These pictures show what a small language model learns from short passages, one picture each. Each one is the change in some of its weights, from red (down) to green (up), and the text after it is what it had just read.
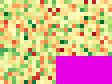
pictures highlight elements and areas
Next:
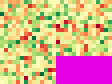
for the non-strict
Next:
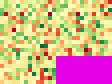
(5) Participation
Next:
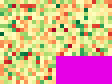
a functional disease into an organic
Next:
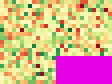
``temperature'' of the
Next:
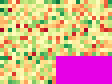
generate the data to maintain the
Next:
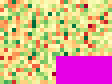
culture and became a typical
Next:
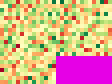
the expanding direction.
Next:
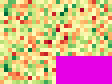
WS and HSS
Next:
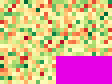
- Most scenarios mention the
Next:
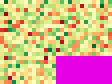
growing finger (the circular
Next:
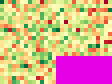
to dispose all forms of
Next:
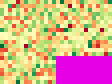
the latter becomes identical to the
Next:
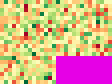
view of the heterogeneity
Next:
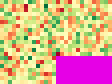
event-driven paradigm
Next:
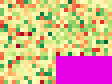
on the integral curve of the
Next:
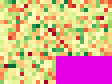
public datasets compared with previous
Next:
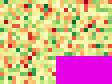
transition probabilities are constructed to
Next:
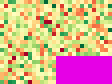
Phone banking -
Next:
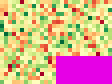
We deal with solutions of
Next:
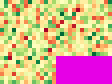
association with progression to
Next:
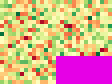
in biological samples is of great
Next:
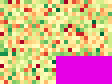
step sizes, the maximum error
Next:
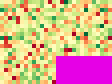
$n \leq N$
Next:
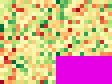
Precursor via a
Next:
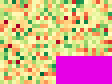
recognize the presence of
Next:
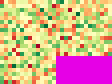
innovation path, including formulation
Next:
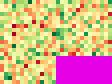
disease (blast and
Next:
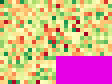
minimization} Here, the
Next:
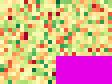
one will not see the
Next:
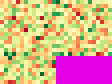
In this worksite,
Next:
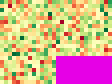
extracted and analysed.
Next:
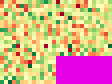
mouth. Therefore, a
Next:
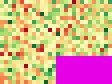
the classification of use established in
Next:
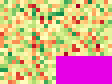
Early in the
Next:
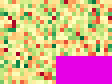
innovate as basis for
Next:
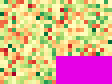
than the associated genome
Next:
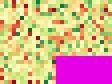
during which the number of cold
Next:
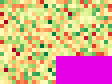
same conclusion. Limitation
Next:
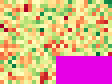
set $N_a$
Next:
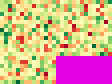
At the high end of
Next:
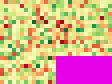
clamping also results in an
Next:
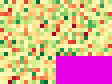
can diminish a
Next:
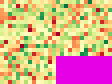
In case of quantum imaging,
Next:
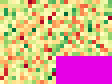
Selection of the most relevant
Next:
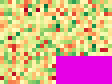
range over which the method can
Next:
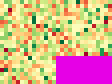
from its commercial exploitation
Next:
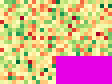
surface (negative latent heat
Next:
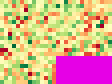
wire electrode is used
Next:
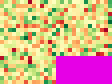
orders. Fourth, there
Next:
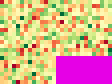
effect of promotion on
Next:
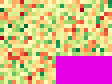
wrote 220 lines
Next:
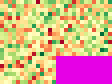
the physical nature of the world
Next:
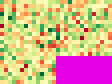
and resort sector continue
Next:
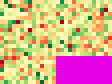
via a tube. The
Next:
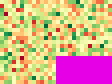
Compared the improved virial
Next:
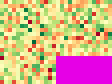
and DTD.
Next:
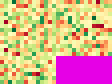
technology method applied in the
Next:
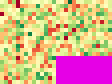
on synthetic models of the
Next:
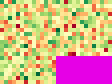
should be strongly modified from the
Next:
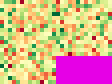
magnetic stirrer at
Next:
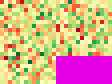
on the far side of the
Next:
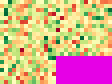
W UMa contact
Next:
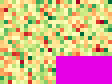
parallel/sequential model capable
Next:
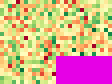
the sample is determined from the
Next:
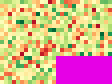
momenta and the magnetic
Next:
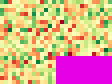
not limited to research in the
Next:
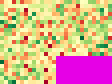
17 Post-Code
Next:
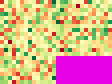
Egypt or
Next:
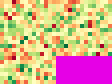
\cosh 1 \cdot
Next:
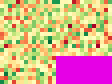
the adsorption energies of
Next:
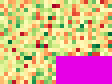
stage, the pipeline refines
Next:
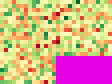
city of Kokand,
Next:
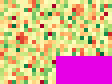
Minimum Maximum Mean
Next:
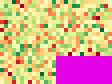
simulation on pure samples of electrons
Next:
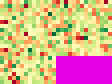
fulfilled out as
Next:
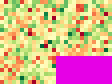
Nosakov Str.,
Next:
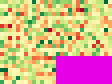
be expanded in particle
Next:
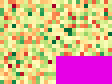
collisions of iodine atoms
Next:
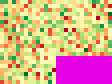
distribution of baryonic matter
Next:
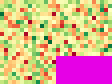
you accidentally enter the
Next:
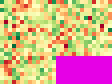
estimated by Mohr's
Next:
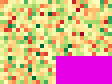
split ratio in small high speed
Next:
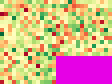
on day two, the number
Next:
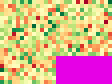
or religious beliefs. As
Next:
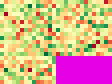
USTC (University
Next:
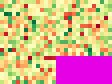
work was partially supported by the
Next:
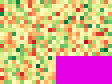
s$^{-1}$ are intrinsic
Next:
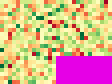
describing the six-point symbol
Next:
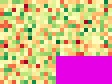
positioning and needle path
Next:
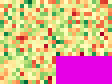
Subsequently, class labels
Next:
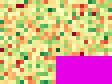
of USENIX
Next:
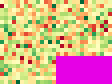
an open, participatory,
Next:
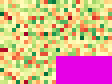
surrounding the \HII
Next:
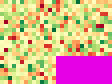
online relationships". Moreover,
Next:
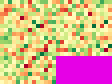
Focus is sifted
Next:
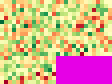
and muon neutrino
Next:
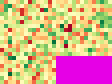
The chemical evolution of the
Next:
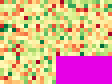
real symmetric random matrices with independent
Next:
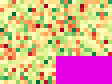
very sensitive scanning probe applications
